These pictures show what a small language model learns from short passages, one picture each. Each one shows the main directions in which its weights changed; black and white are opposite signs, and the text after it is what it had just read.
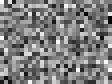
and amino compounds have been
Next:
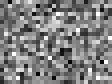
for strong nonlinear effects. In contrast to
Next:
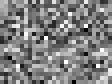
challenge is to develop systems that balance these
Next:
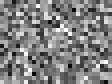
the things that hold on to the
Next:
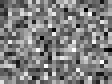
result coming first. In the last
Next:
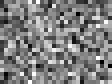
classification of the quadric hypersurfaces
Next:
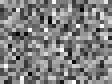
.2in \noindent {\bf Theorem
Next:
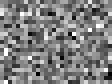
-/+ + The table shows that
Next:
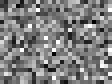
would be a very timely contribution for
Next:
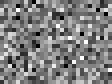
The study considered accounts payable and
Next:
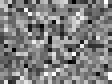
control groups were sacrificed
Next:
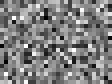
*Global Tsunami
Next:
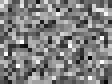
can be grown in pure
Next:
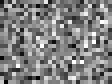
and therefore exclude the $u$
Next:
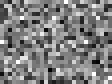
in (c) immediately follows.\qed
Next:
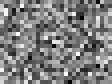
to look at the action of the Hamiltonian
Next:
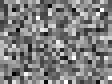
persons in this process*: this
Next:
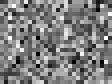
Murillo Centro
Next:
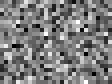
a 4-bit Random
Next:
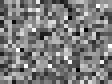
health informatics}, 2019.
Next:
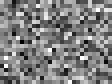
the positive real axis direction at a right
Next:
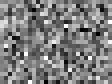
flower starts with two loops).
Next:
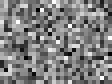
backward errors of a pencil
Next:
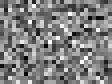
evaluate the generations by hand, which
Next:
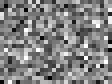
hold a prominent place in quantum
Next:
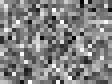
possible values are exploited in the sequence
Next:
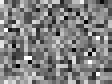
currently available, we assume a similar
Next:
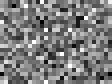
indigenous method of rain water
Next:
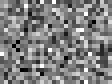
retargeted image. Fig. 4
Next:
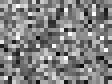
obtain everlasting freedom from
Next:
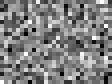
intralayer coupling gets
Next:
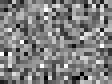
(\ref{hws}), and
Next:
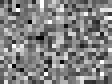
Checklist of insects
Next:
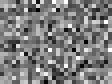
ensuring sensitivity to diffuse gas. This
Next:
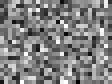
was more consistent with the quality of the
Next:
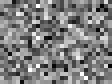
the interaction constant $\beta$ from
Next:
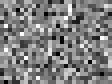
that in this case there is no good
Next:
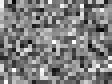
print and our time for
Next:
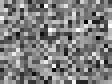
(commuting flows) of the
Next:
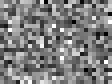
a Lipschitz (d.c.,
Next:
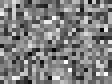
increasing the good health and treat the
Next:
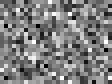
that function as advertising and
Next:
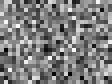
conditions. For the purposes of this
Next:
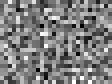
Rips, \emph{On
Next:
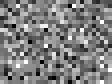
M_2$ along their boundary we
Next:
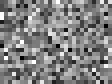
self-injective, then
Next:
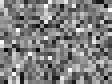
of this set. To do this,
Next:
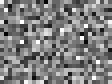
Used in the Study,
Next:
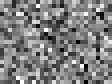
the implied constant depends only on
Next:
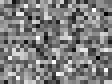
the Kubo formula. In the
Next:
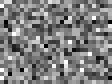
by the Royal Swedish
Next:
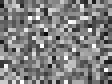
pretreatment with EERc
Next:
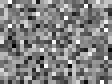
with Kleinian groups. In the
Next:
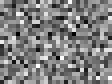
the dynamic regret is explicitly studied and
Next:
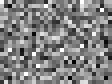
and treating each indicator equally
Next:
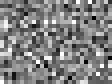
p. 130. To present also
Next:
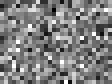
they are trying to make.
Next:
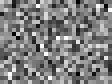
the graphene can be determined,
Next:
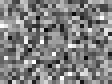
random local quantum circuits, which by
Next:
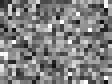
are continuous, then the following value function
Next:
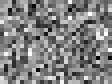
filtered 4. Loading of
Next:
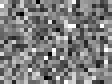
polynomial can do to approximate a right angle
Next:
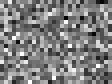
$\alpha_\lambda$ is the corresponding
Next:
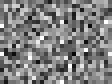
\end{table} We are to
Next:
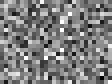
because $k$ and $m$
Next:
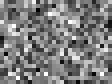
CRP levels of hypertensive cases
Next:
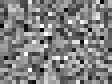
role in household activities and were
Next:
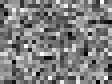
to “whether people who
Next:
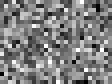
$Y = Y_s \oplus
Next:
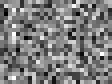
to map quantitative trait loci associated
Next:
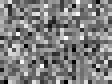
in various factors. These factors include
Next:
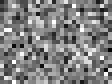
enumeration algorithm is from
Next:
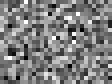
order by a magnetic STM tip
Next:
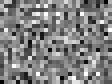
at the destination user and the
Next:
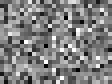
than the latter. In this context it
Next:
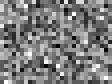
La prueba fue
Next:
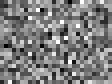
days no partner has sent any
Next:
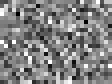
\thanks{ We thank the Mathematical
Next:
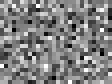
instead Eq.~\eqref{eq:
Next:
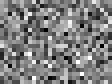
transition is know to exist in
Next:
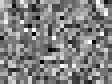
braid index) hence, crossing
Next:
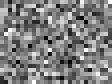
\newtonOperator \left(
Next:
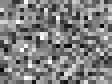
a locally isotropic exponential length space everywhere
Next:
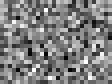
transferring atoms from the
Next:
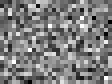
corresponding $\psi a$-values in
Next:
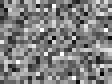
data for quantitative assessment of the correlation between
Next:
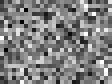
on the profitability of
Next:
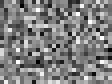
point concerns the relation between the
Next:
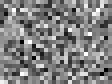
to the featured case examples:
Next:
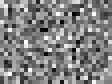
effectively testing the validity of this assumption
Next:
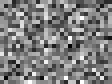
the order of $10$~hPa
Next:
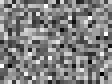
and Research, Jubilee
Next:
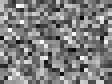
A via a silica fiber connection
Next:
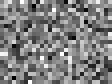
assume w.l.g. that
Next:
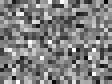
the stated estimate. \QED
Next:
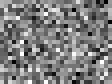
but with the correct formulation of the
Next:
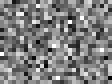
the details of the ICS spectral distribution
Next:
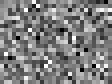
Note that the results are very different from
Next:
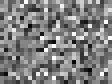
say a polygon $P$
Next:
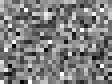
on $B_a$ into
